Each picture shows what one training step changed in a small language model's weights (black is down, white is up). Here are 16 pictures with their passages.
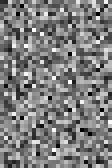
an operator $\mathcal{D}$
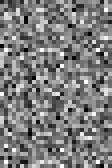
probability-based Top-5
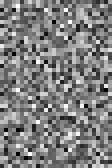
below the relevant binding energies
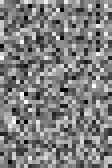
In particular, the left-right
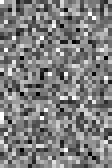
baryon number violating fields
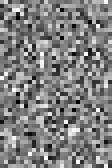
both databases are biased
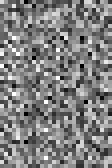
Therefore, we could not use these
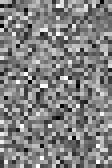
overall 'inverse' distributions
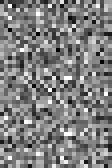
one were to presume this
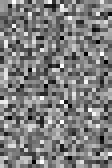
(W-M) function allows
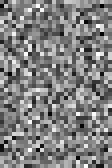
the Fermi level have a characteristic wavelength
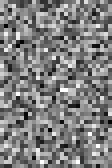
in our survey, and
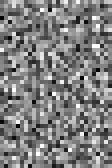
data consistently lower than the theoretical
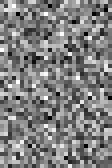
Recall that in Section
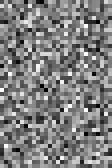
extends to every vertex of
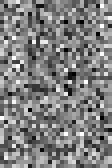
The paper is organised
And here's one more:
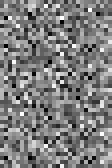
a minority among absorption quasars
